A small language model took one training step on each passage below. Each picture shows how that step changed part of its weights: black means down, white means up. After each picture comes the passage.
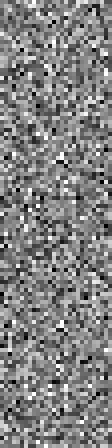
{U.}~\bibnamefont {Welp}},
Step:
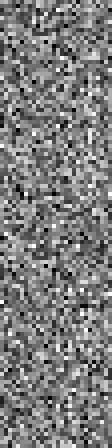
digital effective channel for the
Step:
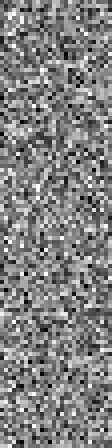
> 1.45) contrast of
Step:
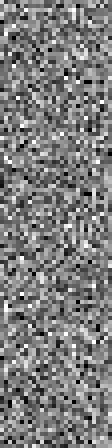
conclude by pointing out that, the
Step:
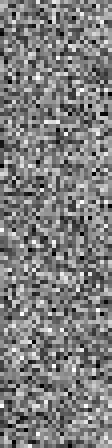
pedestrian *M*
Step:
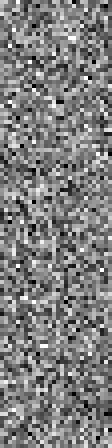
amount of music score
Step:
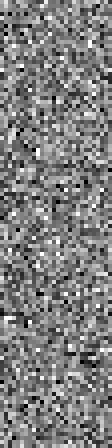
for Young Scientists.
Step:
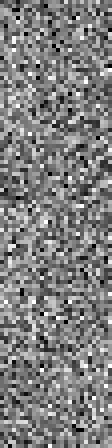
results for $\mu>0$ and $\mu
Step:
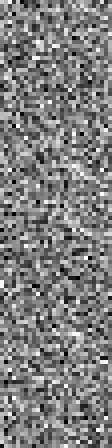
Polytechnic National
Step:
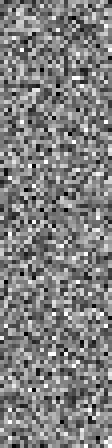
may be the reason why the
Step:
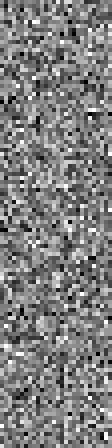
measure (such as cavans,
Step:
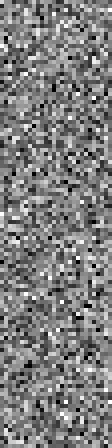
bottom $z = -H$,
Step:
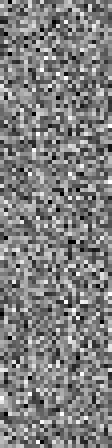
of CCS across Europe:
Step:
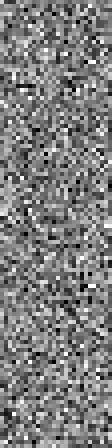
unlensed frame exists,
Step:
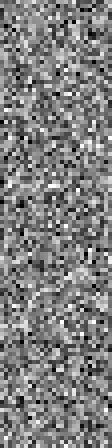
different velocity channels. The
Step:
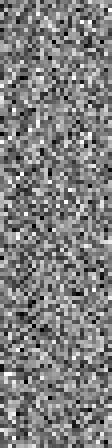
Review, Special Issue
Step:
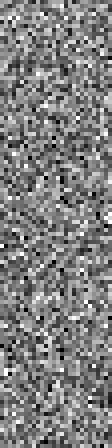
were conducted for different thermal
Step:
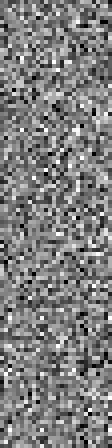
except for specific cases to avoid
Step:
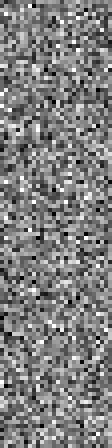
2k j\mu}. \eeq It
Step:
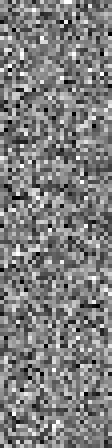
to the steep walls of the
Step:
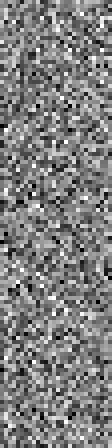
orientation. The findings of the
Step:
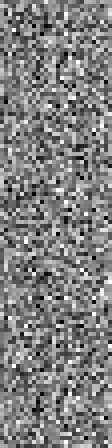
lesions on underneath surface of
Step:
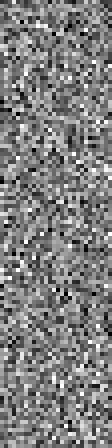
of deformation at the moment of
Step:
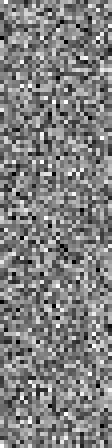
with a sample containing an enhanced
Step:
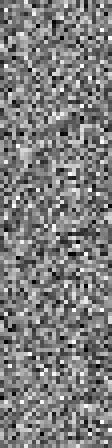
now describe a very natural
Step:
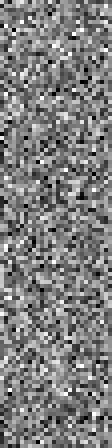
CPT conjugation.
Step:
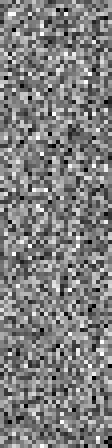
lines of the Brillouin
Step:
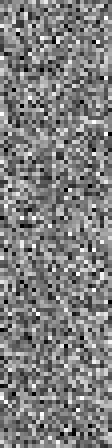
facilitating data collection and
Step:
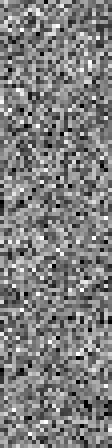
set used for mapping. These were
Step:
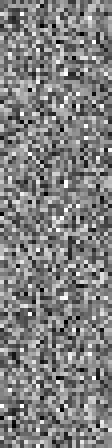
of 10000 matrices of size
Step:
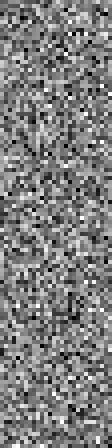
webpage of the Census of
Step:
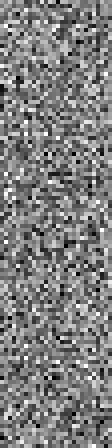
Macrina, Int.
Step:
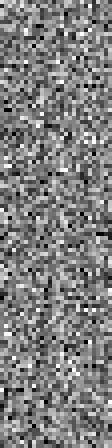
the increase in activity centered around
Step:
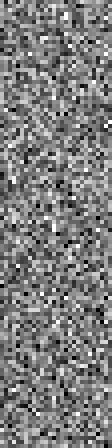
brick infills may reduce
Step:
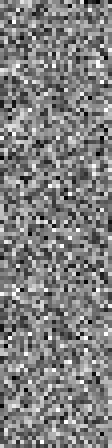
Three different frequency bands were tested
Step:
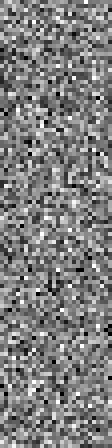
the disorder is taken and the resulting
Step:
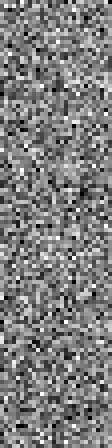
Physiology, Department
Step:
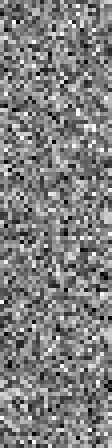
the phase-reference source for
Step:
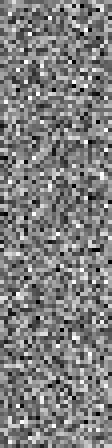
are to some extent complementary:
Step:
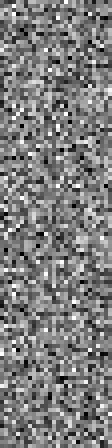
an evolving paradigm,''
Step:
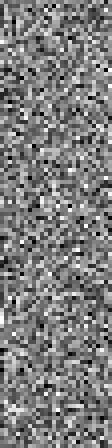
action cameras. -
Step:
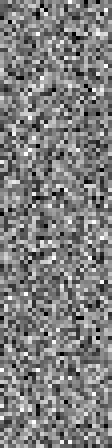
$i$ runs over all particles
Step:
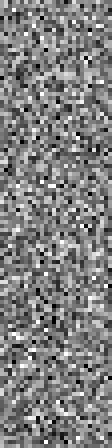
is a very important parameter that influences the
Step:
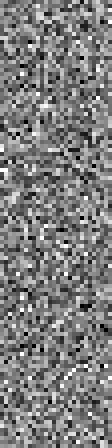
follow this convention: we use the term
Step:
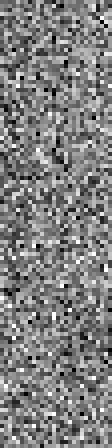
factors such as early detection and
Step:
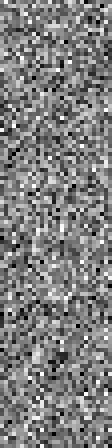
(Figure 2). The phases of weight
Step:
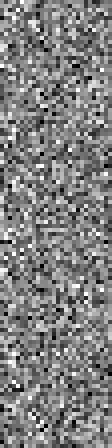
highest strength appears
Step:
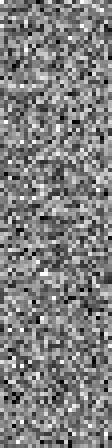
statistical and systematic uncertainties
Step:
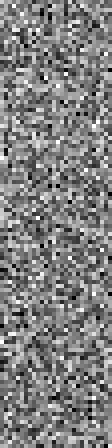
Cretaceous, sandy
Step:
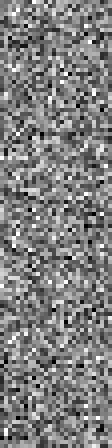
considered CHTs. Black
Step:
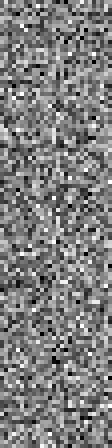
for investors' wealth in simulation
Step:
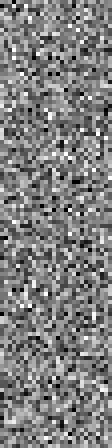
and time-reversal breaking
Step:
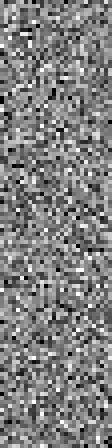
note is that the exclusion regions
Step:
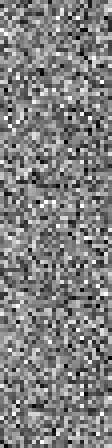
figures, experiment E1
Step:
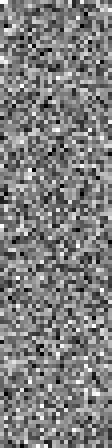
that conventional PV temperature is way higher
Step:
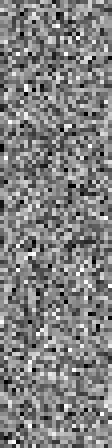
of physics analyses. When
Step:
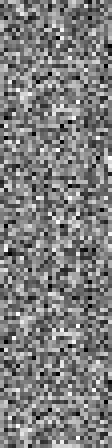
a null, the nulling
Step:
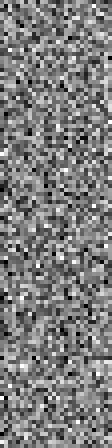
repeat the essential steps of
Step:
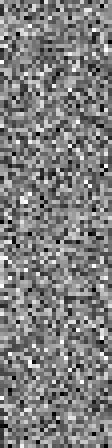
CMCC Deliverable
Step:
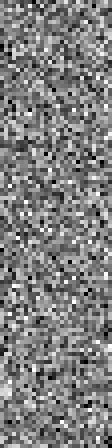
the system has **more coverage of
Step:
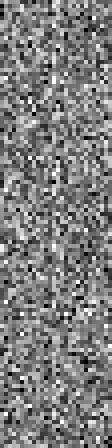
the keys or the underlying
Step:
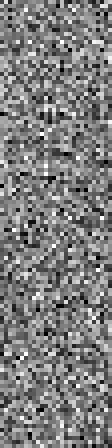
other debris such as old
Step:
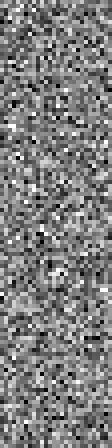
approach to university admissions has long
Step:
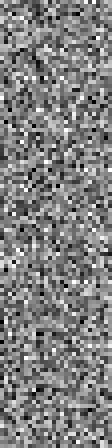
Secretary (EGN)
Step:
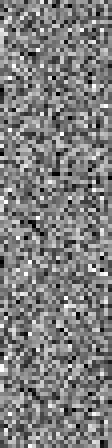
M. N. A. Aziz,
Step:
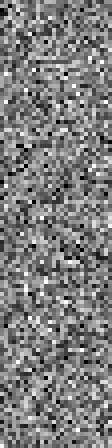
ways: electron can either
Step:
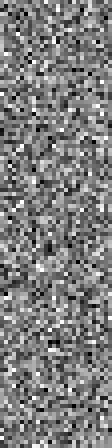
income generation, food
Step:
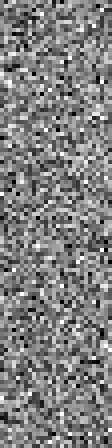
to Cedar's semantics,
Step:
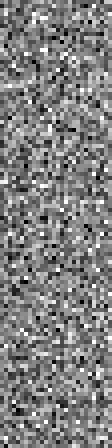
are approximately both, effective mass and interaction
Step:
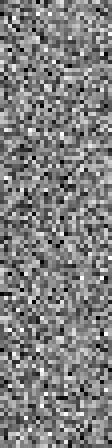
two stages: Stage 1 seeks to
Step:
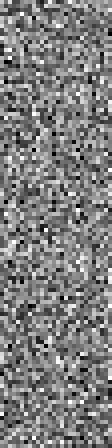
comets than for asteroidal
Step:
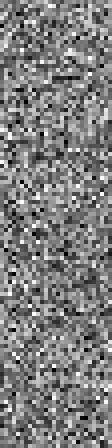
self-generated scalar
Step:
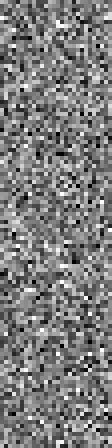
in anti parallel mode in
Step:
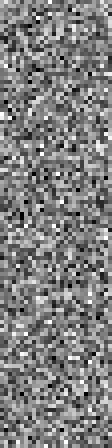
have a similar effect to photodetector
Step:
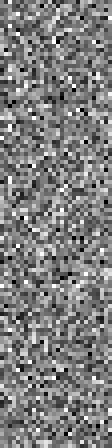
We employ a four-component
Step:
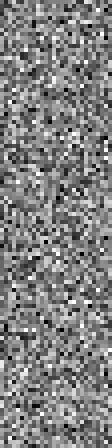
since I'm just doing what
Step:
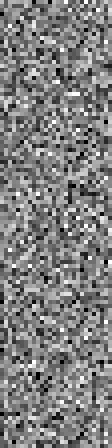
of physics. Here we will
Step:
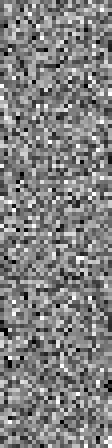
evaluated by the Evaluator
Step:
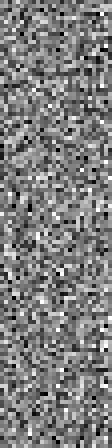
temperature. It belongs to a generalized
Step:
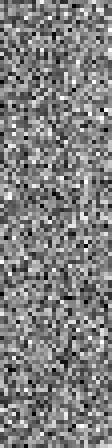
element are summarized in Table 1
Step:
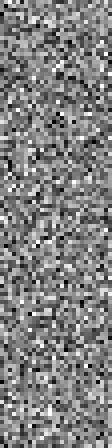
where several alternatives are
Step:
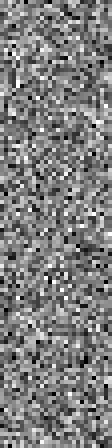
HJ equation that also satisfies the
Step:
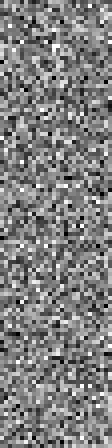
benefited more than any other dental
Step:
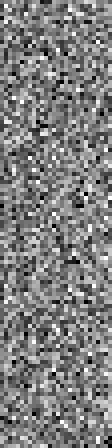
constraints on the dynamics of $\alpha$
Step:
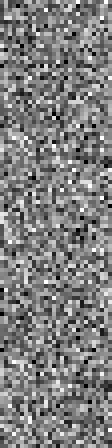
possible differences in turn-taking
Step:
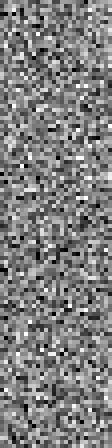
is to prevent secret communication
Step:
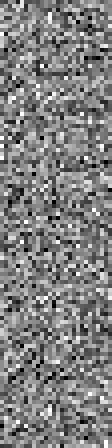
50 are shown in Figs.5,
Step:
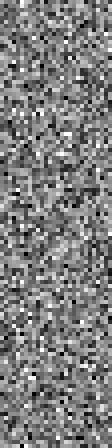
is an antihypertensive
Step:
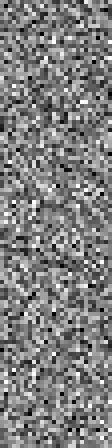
playing the recording back inside of
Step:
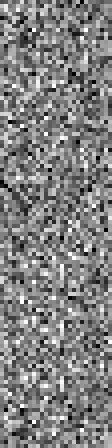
those of its many offspring,
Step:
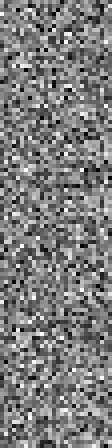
Joint Institute for
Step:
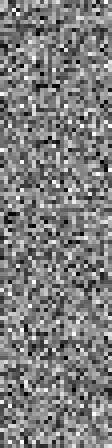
pre-test and post-test
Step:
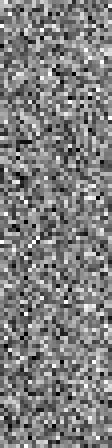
above are examples of type-I
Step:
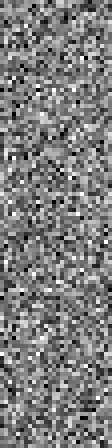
sowa Seeds Extract for
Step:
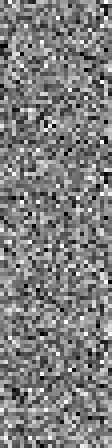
Again, we will show that the framework
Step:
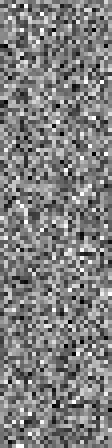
and comparing results versus traditional
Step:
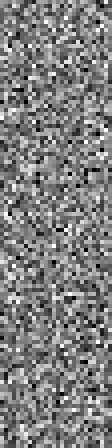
- Maintains safety and
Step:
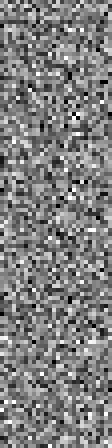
transmission rate, using heavy
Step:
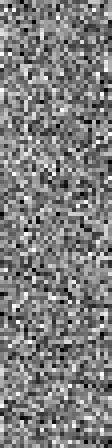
dominant extra-Milky
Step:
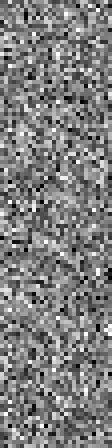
be the cause of the genetic
